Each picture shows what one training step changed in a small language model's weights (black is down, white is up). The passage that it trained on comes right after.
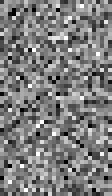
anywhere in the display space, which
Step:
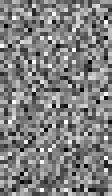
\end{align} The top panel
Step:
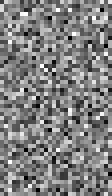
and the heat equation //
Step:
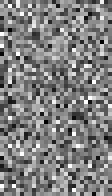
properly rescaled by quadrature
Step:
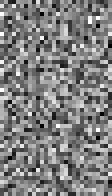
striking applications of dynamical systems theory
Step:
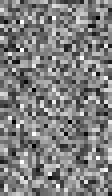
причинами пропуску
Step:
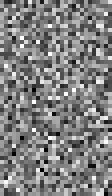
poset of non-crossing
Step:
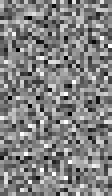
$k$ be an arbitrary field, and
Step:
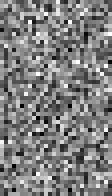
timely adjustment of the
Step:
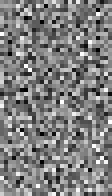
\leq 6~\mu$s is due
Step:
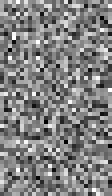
mato Rossiyaning
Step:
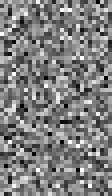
pemberian tugas
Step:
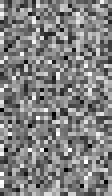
an extensive studies of approximation problems
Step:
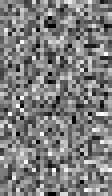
davlat fuqarolik
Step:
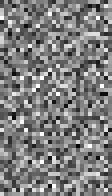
достигать цели
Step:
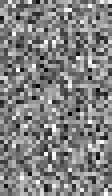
results on existence and uniqueness
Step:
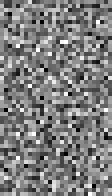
and~(\ref{mc}) produce
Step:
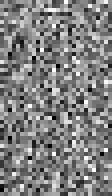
system) have strict latency
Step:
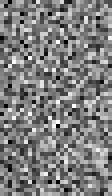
on-shell actions for these solutions
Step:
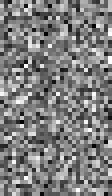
program is to derive accurate
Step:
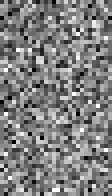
their surroundings, and/or
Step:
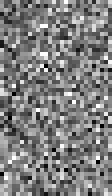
the magnetization through the
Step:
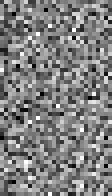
that a local algebra $\Lambda$ is
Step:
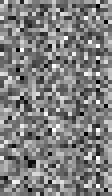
амалга оширади,
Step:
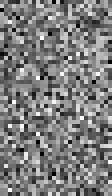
for a short list of
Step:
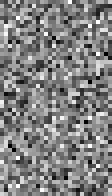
paving the way for environmental
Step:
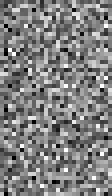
,\text{ }\left\vert
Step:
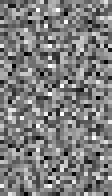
$. Then, for any function $ u
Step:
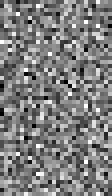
of $g$. In practice, of
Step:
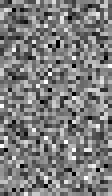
\caption{The model architecture
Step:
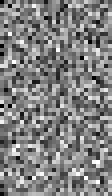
Rekam Medis.
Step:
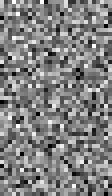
involved and complicated than
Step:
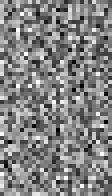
value has been predicted for the weakly
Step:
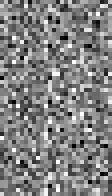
ist besonders für Kinder mit
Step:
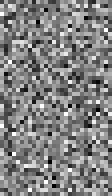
initial state, such as the effects of the
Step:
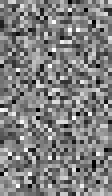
The choice of $c,c'$ implies
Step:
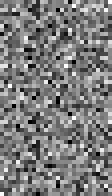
davlat xazinasida
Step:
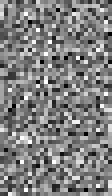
scalar potential \cite{sim98}.
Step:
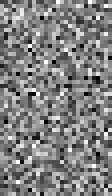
ring, Arkiv f.
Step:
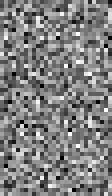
proportional to the lightest mass.
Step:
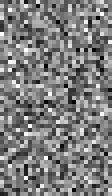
weakly compact sets in Banach
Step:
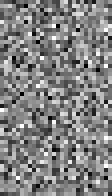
The sequence (1.6) has the
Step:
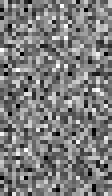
using the Gauss map, is obtained by
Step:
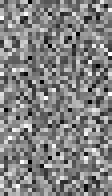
.$ By Lemma 4.1, the
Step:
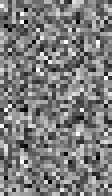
$2^p$ possible true
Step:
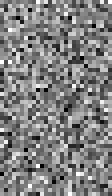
Accessed: May 15,
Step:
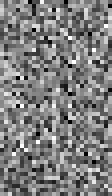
Noireaux et al have proposed that
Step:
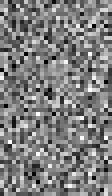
Educación por competencias en
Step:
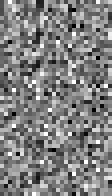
of the ECtHR into the
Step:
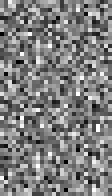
homeomorphic to $Y$
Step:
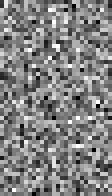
sumber diambil dari
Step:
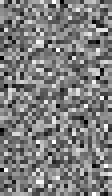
sites listed in Table
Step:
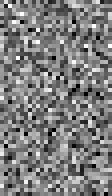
carried out utilizing a program
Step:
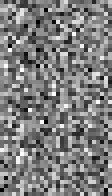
type of symmetric diagonal unitary matrix and
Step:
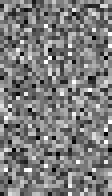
\caption{Number of users after
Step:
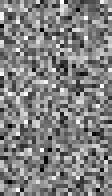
is fully justified.
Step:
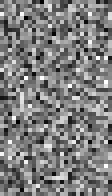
amount of light in the
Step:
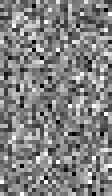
the photon gradually transfers
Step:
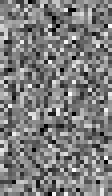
= \langle N_i \rangle$.
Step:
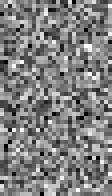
(2018) afirma que foram
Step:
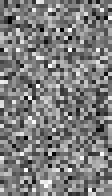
The negative root is taken since
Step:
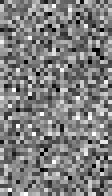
comparisons of the dominated computations
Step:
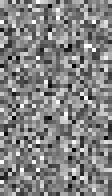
à un prix faible que
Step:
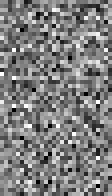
на эволюцию
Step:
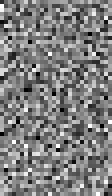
two examples of the quality of our
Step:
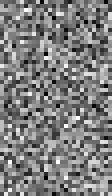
reconstruct the whole set
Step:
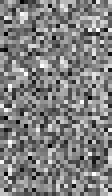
to the replacement of the second term
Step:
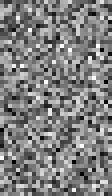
a smooth $n$-dimensional projective variety
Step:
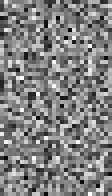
celui alt. Totul
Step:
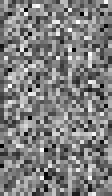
observar con mayor claridad,
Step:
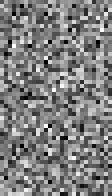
$f$ with respect to a large family
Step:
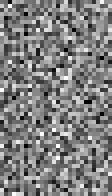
easy algorithm such as one given in
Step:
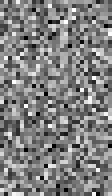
va uning subyektlar
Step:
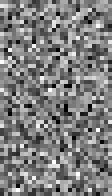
vicinity beneath the
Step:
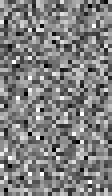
structures, and the negative impact
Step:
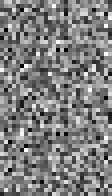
are very endoergic for
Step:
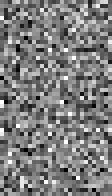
his qilishi, ichki
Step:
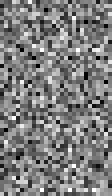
between voids and minima in
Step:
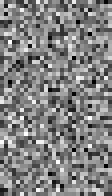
SY \end{multline}
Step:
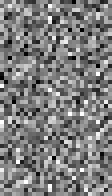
0$. Then $\theta = i\circ
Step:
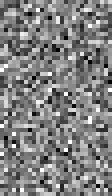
phone apps (Fig. 1).
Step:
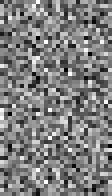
Nous allons montrer que
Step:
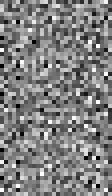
одержані дані
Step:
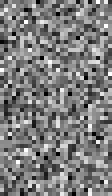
most amount of energy is
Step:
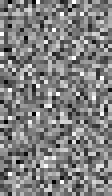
solver is independent of $\epsilon$ for
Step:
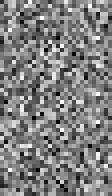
system on $T^*M$. Recall
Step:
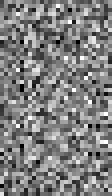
vida adulta. Nesse
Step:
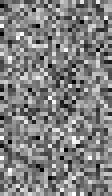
MEANS THE
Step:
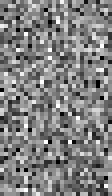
zero solid angle Experiments
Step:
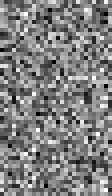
The motivation of this paper is to
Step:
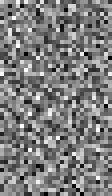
$T^n$-equivariant isomorphism
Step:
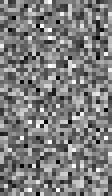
the proposed CLS method works well in
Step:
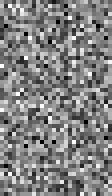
BATSE data caused by
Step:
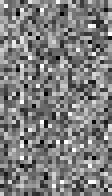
normal sharoitlarni
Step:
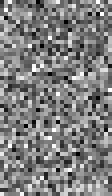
for the time-invariant Nash
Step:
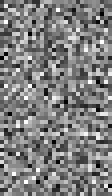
on needs. It is evident
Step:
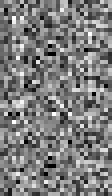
mustaqil davlatning
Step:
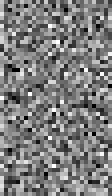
confirm the effectiveness of
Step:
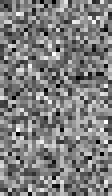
the angular momenta of the
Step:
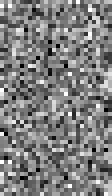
são chamados de infrassom
